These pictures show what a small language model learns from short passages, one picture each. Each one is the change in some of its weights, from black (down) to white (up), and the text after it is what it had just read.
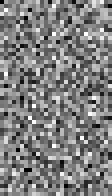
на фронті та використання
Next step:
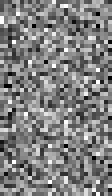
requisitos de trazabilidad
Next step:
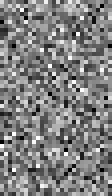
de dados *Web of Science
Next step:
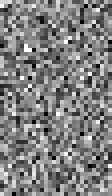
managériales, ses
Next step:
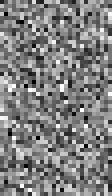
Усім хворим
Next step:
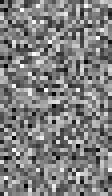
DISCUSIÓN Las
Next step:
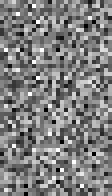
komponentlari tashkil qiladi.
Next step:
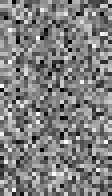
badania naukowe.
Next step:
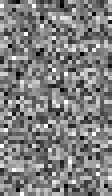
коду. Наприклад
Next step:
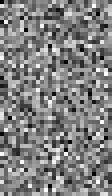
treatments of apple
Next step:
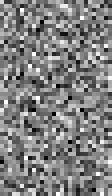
тремя следами.
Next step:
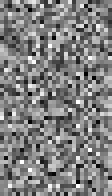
ولذا لا بد من
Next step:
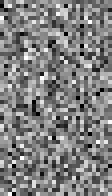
Rose K. How
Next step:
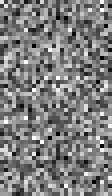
ko'p vaqtini
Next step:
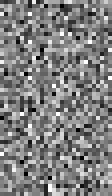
і тим самим її
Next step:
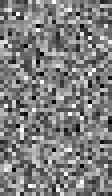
shahar paydo bo‘lgan
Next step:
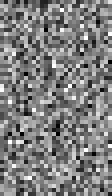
dari pipa kotak : Ambil
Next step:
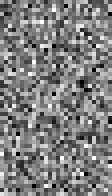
rol o‘ynaydi.
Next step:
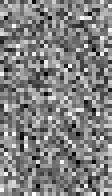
caso de acidentes; 8-
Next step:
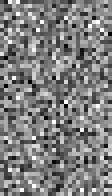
qabul qilish ko'nikmalari
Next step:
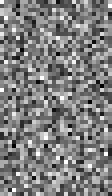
des hypothèses
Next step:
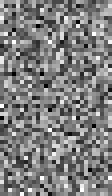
edilen gelirleri ele almak
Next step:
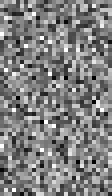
restés constants entre
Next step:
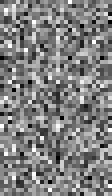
o'zini emas,
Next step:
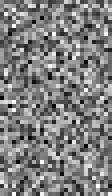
діяльності присвячено
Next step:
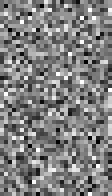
vankomisine dirençli
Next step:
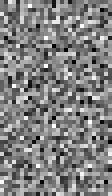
as extensões concedidas
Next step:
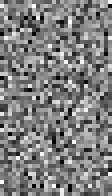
суспільства. Право
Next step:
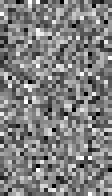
faz necessário um documento que regesse
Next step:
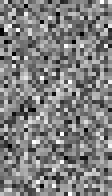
спробах визначення об'єкту
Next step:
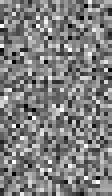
umieszczona tu
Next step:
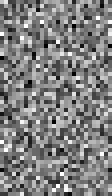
estudo da filosofia atendia o
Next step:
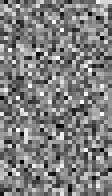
aldım.”* demek
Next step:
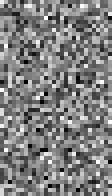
на качество продукции в
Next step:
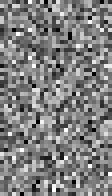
chambarchas bog'liq.
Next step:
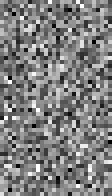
o Brasil possui mais de 800
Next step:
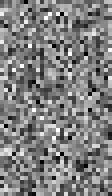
кўмаклашиш; турли
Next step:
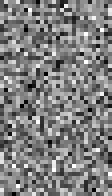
drásticamente el espacio de
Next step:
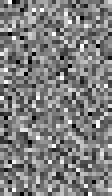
e internacional debido al
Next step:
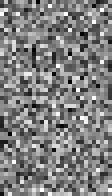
geestverwanten van
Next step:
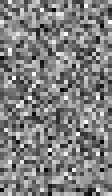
a Justiça do Trabalho
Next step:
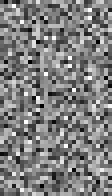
Germaniya, Janubiy
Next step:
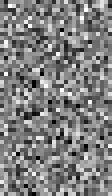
одну из наиболее
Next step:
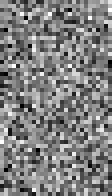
ishga tushishi lozim.
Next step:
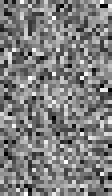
va tayyorligini shakllantirish,
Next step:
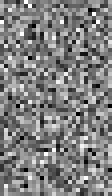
buscou-se a realização de
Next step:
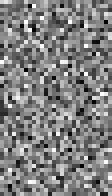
ijodiy munosabatni
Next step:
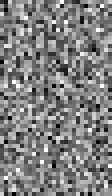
im alpinen Raum sehr
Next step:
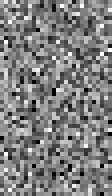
относящиеся к
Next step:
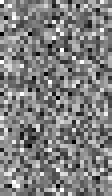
олдидаги жиддий
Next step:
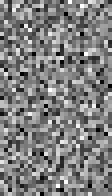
(2022), por sua vez, explica
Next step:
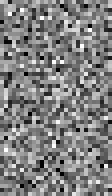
856 бемор иштирок
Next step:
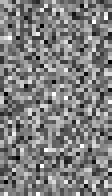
manoseo de sus partes
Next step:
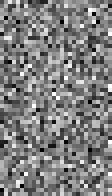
con la vida se procede a realizar
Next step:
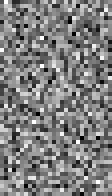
littérature avec une
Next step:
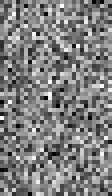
tajribalarni boshida tana
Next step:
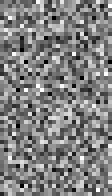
paten yang efektif berperan
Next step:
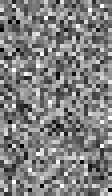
funksiyalarini asoslaydi.
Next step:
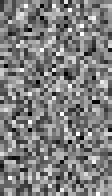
the method (spoken or
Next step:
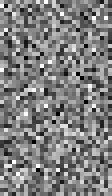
de Atención de Enfermería
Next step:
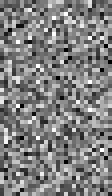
para la maximización del
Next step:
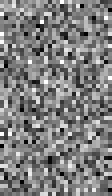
и он проживает в
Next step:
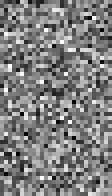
hissiy konkretligidan
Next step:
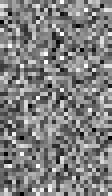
inventários de emissões de
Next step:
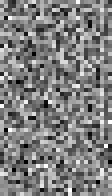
Кудаев М. Т.
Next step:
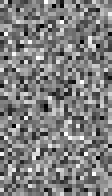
língua inglesa conta
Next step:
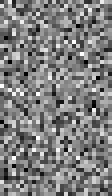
of a young officer
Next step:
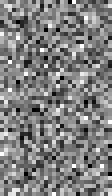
ривожлантиришда унинг
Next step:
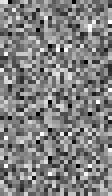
las investigaciones. Por eso la
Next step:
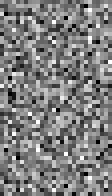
sofrem degradação
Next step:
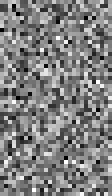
nomoddiy aktiv obyektlari
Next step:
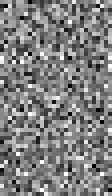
falsafa doktori(Ph.D).
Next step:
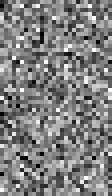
receberam a mesma
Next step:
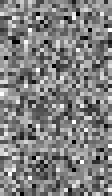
відділом №27 д-р
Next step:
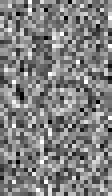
ukurannya, berbeda dengan
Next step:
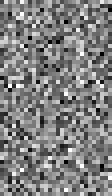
relator, a usucapião
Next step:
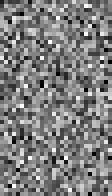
qatorda ko‘plab ilmiy
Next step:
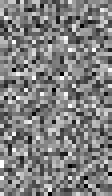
assegnare una durata e
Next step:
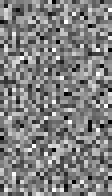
se permite que se use la
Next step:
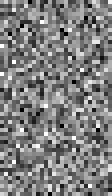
betabloqueadores e
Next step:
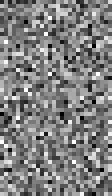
virtual e dinâmico,
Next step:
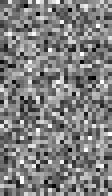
креативными свойствами
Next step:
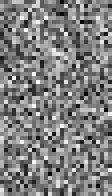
a Mulher. Moções e
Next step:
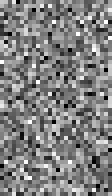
han desembocado en la
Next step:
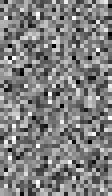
активность головного мозга
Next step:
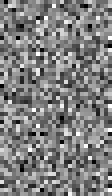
инвестиций и различных
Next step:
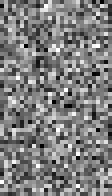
yoshli bolalarda ikki
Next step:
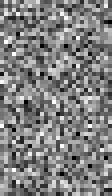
Насіння досягає
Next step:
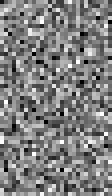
как «один из самых
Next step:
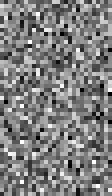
всем параметрам
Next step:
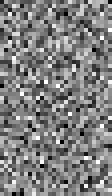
lembrar de nada, como
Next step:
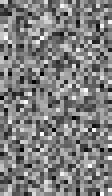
двора, изображение
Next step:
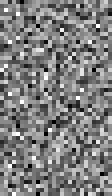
ot verimini 425 kg
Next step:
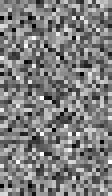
ВА БИЛИМ
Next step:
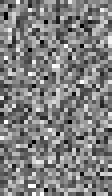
asarni o‘rganib
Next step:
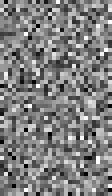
и отсутствует в
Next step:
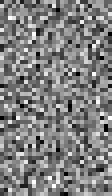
kamaygan. Bu holat,
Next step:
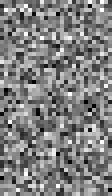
бюджета реализации
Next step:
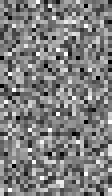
en base a: Jacinto
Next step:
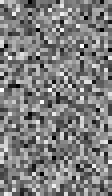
el objetivo de que el duodeno
